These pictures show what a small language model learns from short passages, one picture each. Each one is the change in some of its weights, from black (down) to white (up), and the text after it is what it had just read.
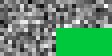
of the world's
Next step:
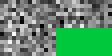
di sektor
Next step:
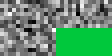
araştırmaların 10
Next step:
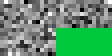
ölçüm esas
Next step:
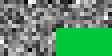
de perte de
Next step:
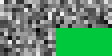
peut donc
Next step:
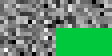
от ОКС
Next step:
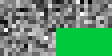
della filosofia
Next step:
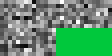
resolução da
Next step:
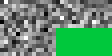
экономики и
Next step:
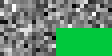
за допомогою
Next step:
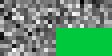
va XXSR
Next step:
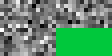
atigi 1
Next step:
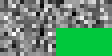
– und die
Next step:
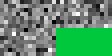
paylaşmak için
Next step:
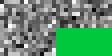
foydalaniladigan tom
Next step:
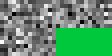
ser catalogada
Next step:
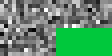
learning motivation
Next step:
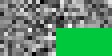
controllo ogni
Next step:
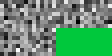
improving the
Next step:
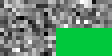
los pequeños
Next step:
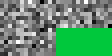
urbana que
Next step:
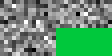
и обучение
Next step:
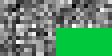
locum suum
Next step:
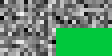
na saúde do
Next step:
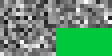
para que sejam
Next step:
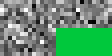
Hasil penelitian
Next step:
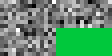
TK ABA
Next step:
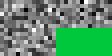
время». —
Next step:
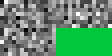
doktori (DSc),
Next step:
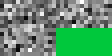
Por otro lado,
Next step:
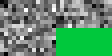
control panels
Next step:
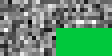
of production as
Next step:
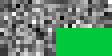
secretion of
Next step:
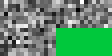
available at
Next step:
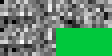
anlamlı farklılık
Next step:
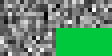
that form the
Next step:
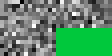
boshqa majburiy
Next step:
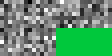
jarayonining maqsad va
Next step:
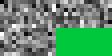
the Indian
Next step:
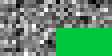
daha olumlu
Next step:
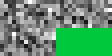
essayer à
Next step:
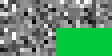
критично до
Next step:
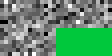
основой для
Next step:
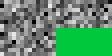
люди не
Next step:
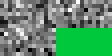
con las tropas
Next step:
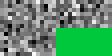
kabi so'zlar
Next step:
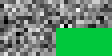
La mayoría
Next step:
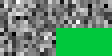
esta visam
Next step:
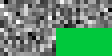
and future
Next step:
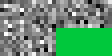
F1 durante
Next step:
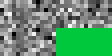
maktabgacha yoshdagi
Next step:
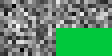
politik o
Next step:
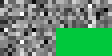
yordam beradi.
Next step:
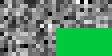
la academia
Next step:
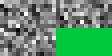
Ni Mn
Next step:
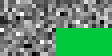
trabalho, de forma
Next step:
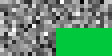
nafaqat badiiy
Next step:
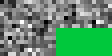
gama de
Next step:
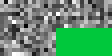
dos escapamentos
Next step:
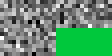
a'lo nur
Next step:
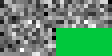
является основой для
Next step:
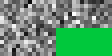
boshqalar bilan
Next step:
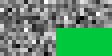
- Biogaz
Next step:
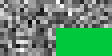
étant la
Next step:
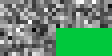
balanço da
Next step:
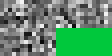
suas causas,
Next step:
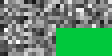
textos literários
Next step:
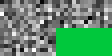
de formare a
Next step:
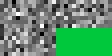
O questionário
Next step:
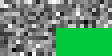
oilaning 14 ta
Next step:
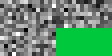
in the conditions
